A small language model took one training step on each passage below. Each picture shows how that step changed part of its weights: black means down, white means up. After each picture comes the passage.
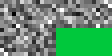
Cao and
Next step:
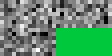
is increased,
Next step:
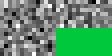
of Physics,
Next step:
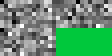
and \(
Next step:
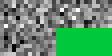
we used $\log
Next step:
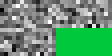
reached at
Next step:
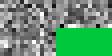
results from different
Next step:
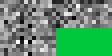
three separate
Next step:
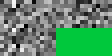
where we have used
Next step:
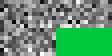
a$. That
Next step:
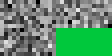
to multiple
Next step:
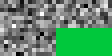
probes used in
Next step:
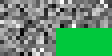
This set of quantum
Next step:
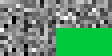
time step between
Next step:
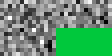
two cases,
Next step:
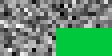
The result is
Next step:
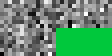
on the field
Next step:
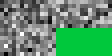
Once particles
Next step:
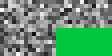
$A$ is
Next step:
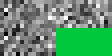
average values given by
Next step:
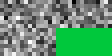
makes a
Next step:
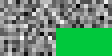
increases when
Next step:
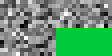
data analysis} The
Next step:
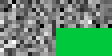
variable to be
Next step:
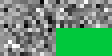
between models, but
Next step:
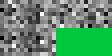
the concept
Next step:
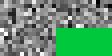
resources would
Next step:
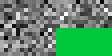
features make
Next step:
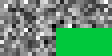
other and not
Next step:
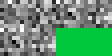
the the effective
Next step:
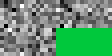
the closest
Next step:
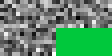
the first 16
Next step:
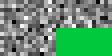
below, is
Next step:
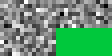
dynamics, these
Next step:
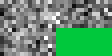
recovers the
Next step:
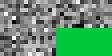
j} \sim
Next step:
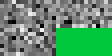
RF power
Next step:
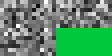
and of the
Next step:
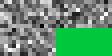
at some stage
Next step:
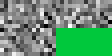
static limit,
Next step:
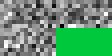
on data from
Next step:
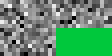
bit larger than
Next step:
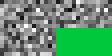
zone, or
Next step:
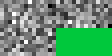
each fibre
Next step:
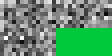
are given in
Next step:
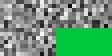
value of magnetic field
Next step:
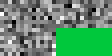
be nearly
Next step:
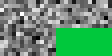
stay near
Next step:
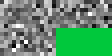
from each of the
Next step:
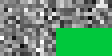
channels of
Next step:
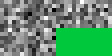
the island
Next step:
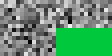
E$ such that
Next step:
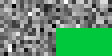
the relation between
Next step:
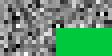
strong and weak
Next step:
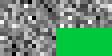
reflected and
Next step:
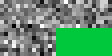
the baryon
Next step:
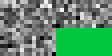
of the full
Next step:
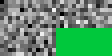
spin valve
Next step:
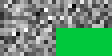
it features the
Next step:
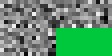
previous studies,
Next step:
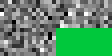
be a valuable
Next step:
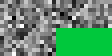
which implies
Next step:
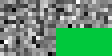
native structure using
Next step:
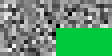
data. This can
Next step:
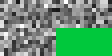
the frequency spectrum
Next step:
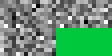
and dynamic one
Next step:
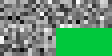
a pure
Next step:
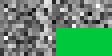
with given spin
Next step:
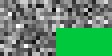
and rely on
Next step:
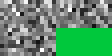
any of the
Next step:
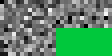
followed by the
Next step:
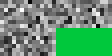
$\kappa$ for
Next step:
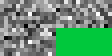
extension of
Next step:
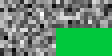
results derived in
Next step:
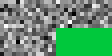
a particular model for
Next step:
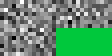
R}$ alone
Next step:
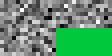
left side
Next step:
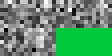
the path of
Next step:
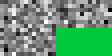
tensor is
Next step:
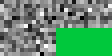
cross-section for
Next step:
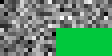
feature schemas
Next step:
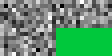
targets are
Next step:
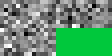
and absorption
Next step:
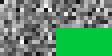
structure), most of
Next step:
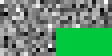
lattice are
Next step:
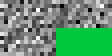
no longer
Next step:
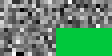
that do not
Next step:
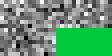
a risk
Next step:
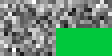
cases of physical
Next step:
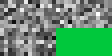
$K$ and
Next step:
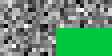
assume \be
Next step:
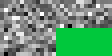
Wino mass
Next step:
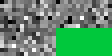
by red
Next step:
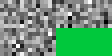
a probability distribution
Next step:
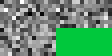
= P\exp
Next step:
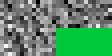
to understand
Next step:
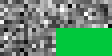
linear perturbation
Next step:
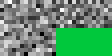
the three methods
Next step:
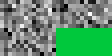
is to provide
